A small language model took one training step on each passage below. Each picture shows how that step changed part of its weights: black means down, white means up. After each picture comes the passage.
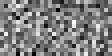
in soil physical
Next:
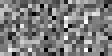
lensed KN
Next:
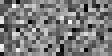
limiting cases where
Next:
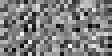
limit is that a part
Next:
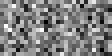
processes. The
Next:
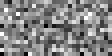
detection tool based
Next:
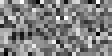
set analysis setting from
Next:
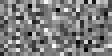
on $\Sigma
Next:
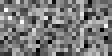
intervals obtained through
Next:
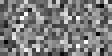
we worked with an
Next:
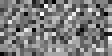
We note that
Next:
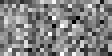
use. Out of
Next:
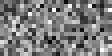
large circle in
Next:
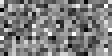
if you have
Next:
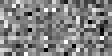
the regulatory
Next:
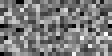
such that the set of
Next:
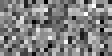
enrich the
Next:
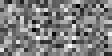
the amount of
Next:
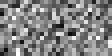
chemical parameters were
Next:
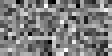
The Airline
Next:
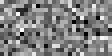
compound. In
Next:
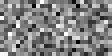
SINDy method
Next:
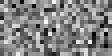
and its dual
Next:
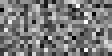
its transformation law
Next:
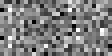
this shift on
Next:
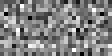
the atoms to
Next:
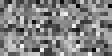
the implementation of
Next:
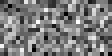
collapsed over
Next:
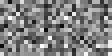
radiation pressure
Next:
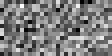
limit for the magnetic field
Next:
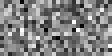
to an unstable
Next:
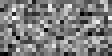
2), the magnitude
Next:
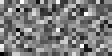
use from this point that
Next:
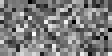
Institute for
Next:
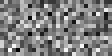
In this paper I present
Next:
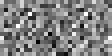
procedure is
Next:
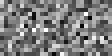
types is able
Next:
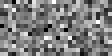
linear in the range
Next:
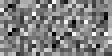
Department of
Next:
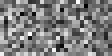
models are fast and
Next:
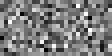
A question is
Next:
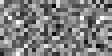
know, can be found
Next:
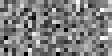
is more powerful
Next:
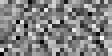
release rate was observed
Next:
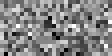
of development and has a
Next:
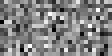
argue below
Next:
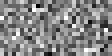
models and innovative
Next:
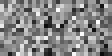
and the National
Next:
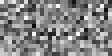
fm, showing
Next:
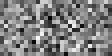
of the dimensionless
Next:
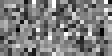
a sluggish
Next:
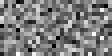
that both visible
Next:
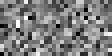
described above, but
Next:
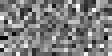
occur at this
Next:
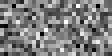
Approach to
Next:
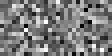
regarded as one
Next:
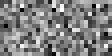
of mandibular
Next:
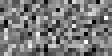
may find its applications
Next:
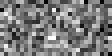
studies identify different
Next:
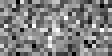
explosive pace
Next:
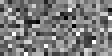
other possible shifts
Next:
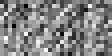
reviews which
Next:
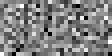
loss. For
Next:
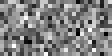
video of the
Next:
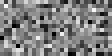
the quantity
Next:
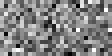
and a formation of
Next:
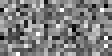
associated fermion
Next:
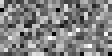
when building learning
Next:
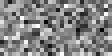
type of document
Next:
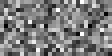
formal approaches
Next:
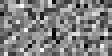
studied in the present
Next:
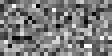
larger than what
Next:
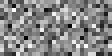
manual application for
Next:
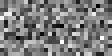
studies have mostly
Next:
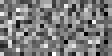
simple: The
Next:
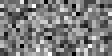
signs described in
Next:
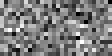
and $b$
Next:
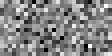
tire for a
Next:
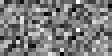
the amplitude given
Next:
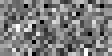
signal cannot
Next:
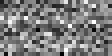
J \approx
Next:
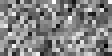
Conversion of
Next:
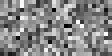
circular and
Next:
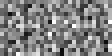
Resonance) allow
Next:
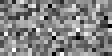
of such oils
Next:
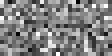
set to satisfy
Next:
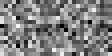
connection that a
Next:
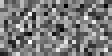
is proportional to
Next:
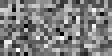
therefore important to test
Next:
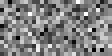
dynamics by assuming
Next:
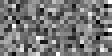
the vielbein
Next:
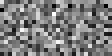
into two classes:
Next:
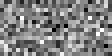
the capacity of
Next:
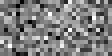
by recurrent
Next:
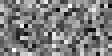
equals $1$.
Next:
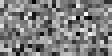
target is in
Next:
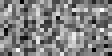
to the degree of
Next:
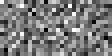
Such radiatively
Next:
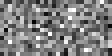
the output of a
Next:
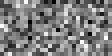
the ventilation
